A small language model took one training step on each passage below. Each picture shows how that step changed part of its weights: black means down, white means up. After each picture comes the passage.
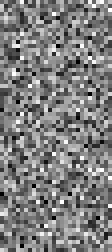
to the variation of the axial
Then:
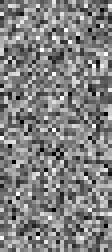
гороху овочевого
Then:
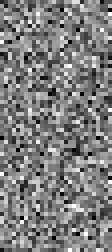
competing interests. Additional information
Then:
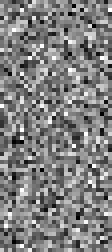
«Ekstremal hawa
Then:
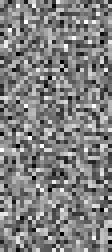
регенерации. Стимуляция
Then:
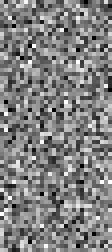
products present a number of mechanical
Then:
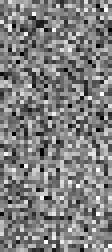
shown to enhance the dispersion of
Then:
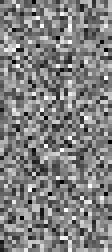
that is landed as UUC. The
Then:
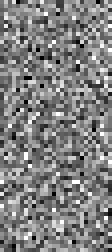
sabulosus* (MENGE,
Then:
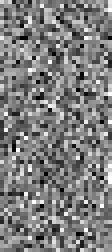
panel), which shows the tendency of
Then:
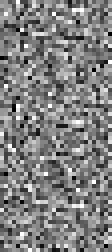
информационном поле;
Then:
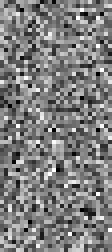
ta‘sir ko‘rsatadi [5].
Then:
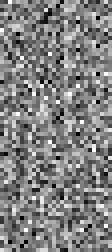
e sustentam a relação com o
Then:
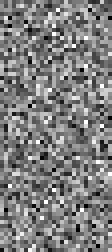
the potency of man, the Christian
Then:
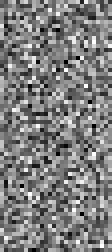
PÚBLICA FEDERAL
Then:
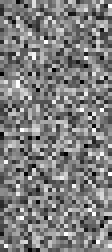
buyumlarini loyihalash va
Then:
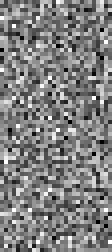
взаимосвязь между
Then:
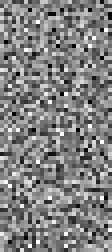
9-классты аяктап
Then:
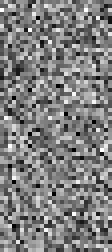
data, which are provided by financial
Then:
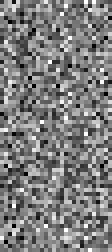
Komputer dan Jaringan
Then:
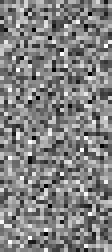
полярних, неполярних
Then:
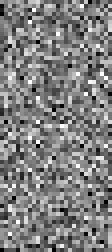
sociológicos suelen
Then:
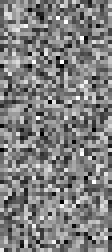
Ivón Howland. Data availability
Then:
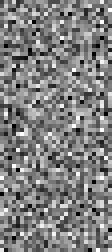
hamkorlikda "Atirgullar
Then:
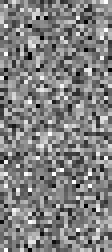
він усе-таки
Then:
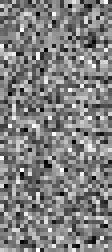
and DSC analysis study indicated no
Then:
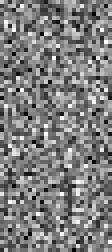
experience and outcome among students in
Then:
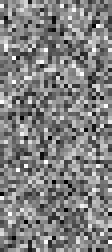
contributed to that) is not always
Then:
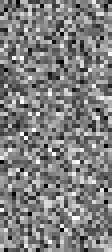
backwater in the canal network. The
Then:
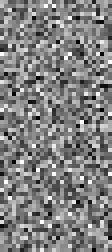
va tilni saqlab qolish,
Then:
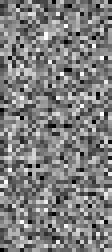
reproduktiv salomatligi. –
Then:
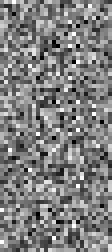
point. To minimize the
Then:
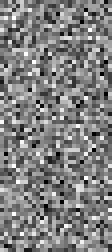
of Medicine, Professor,
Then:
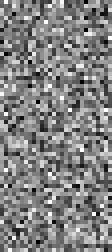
they are formed, thus providing
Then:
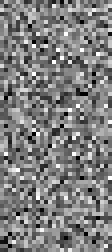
port-defined priorities, we use
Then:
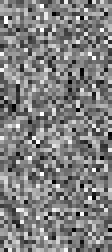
o‘simliklarning barqaror rivojlanishi va
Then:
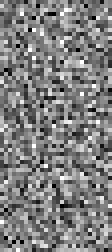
of the amendment proposal.
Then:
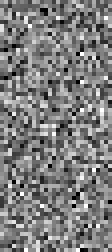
al., 2008). Com o objetivo
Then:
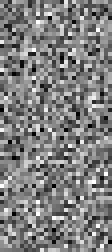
of DC tech, for each one of the
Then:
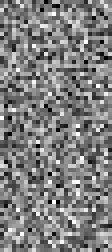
aus dem Bereich der agilen
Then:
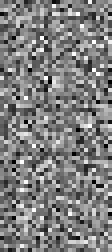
va tashqi bozorlarda
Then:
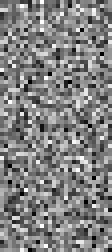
conjunto com a CCIH,
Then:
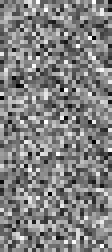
bolalar bilan ish olib borganda
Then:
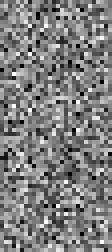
мақоласи таркибида
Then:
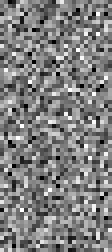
– газоохладитель
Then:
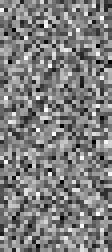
and 4. This linear static analysis was
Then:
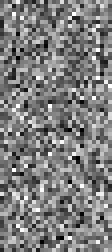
and by “ERDF A way of making
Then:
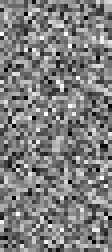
de bienestar y las reformas
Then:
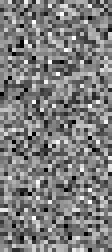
0 to K , it can jump to the
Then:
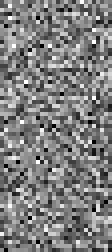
social, económica, cultural,
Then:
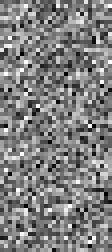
яратилган. Калит
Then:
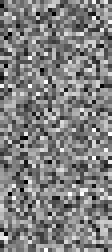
has also been identified as a working tool
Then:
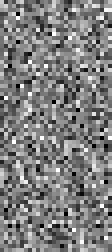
endofit shaklda o‘sib
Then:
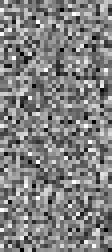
(в настоящее
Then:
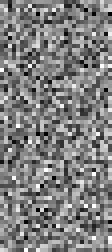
similar in both the matrix composites
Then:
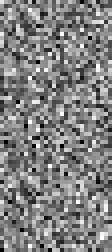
up to utilise the full
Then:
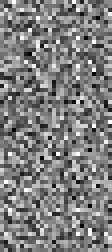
motif functions to give a
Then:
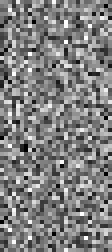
положення і його різні
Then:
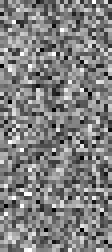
estável para agricultores que
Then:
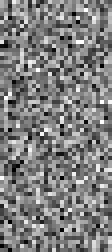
behavior. In this paper we present
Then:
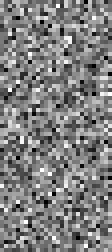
RSE perçue et comportement des
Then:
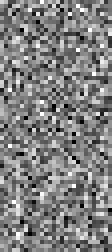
тему "Проблемы и
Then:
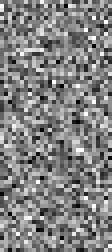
was obtained. Mechanism of the
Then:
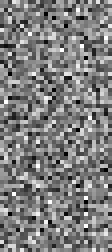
There are many well-written
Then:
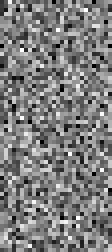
USA), and magnetometry
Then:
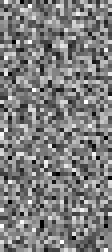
products are also documented. Lip
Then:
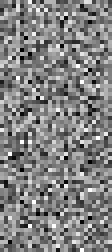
conteúdo traduzido para o
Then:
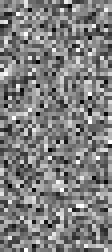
First, the intense welding
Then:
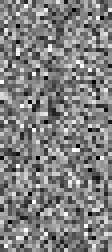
услуг и др.) и
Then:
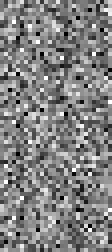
foi por meio do teste que,
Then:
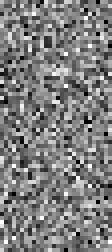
N.N, Umoh F.N &
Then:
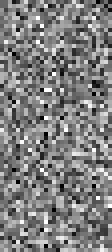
encountered great variation in facial
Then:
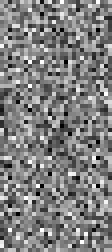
to ensure effective teaching for
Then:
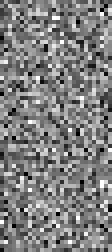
uslovijah razvitija
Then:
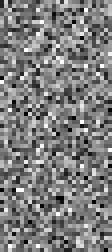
bir millatning saodati,
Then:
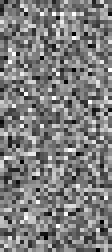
J.A., Adedeji
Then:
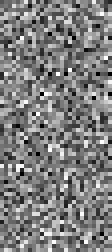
bog'liq bo'lmagan
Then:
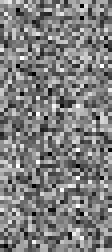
by solving equations. Once
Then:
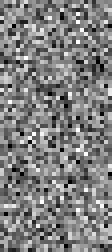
and urine exams Jessica Almeida dos
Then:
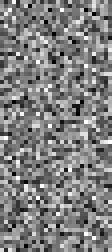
a public ceremony at the IAU
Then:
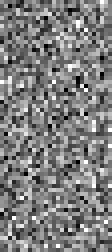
America COMPETES
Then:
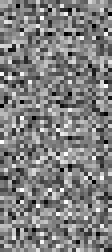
ham qori Yoqubovning
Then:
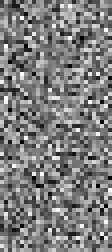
and Asteraceae were the most representative
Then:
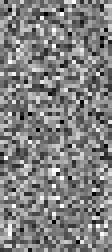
pesquisa, foi definido
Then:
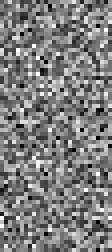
some measurements than others when impact
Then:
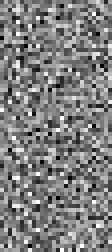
de la Nueva Granada*.
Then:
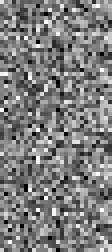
in improving the profitability and services of the
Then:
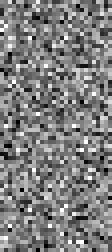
spectrometer qualitative spectra. The
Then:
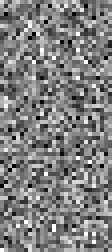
Europea come Estonia,
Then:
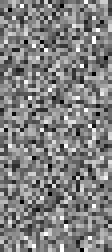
Economics and Management], 14,
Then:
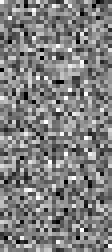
e/ou excluir os estudantes
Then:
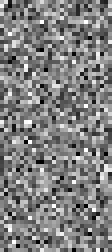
en Chine (Zhou, et al.,
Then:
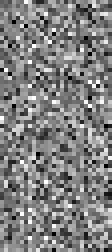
baik karena menyadari
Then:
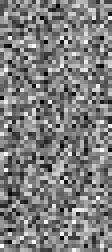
Van Heerden verwerkt.
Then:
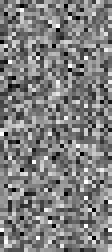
Tahlil va natijalar.
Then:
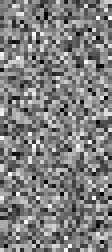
a matriz de referência para o
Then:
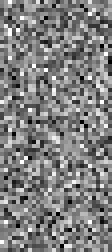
"Aktivlarning qadrsizlanishi"
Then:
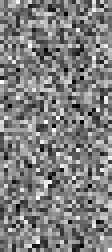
situated in the south-western
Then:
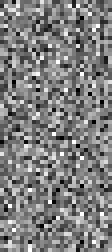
Philosophy in Education
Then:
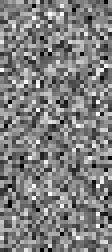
consent Informed consent was obtained from
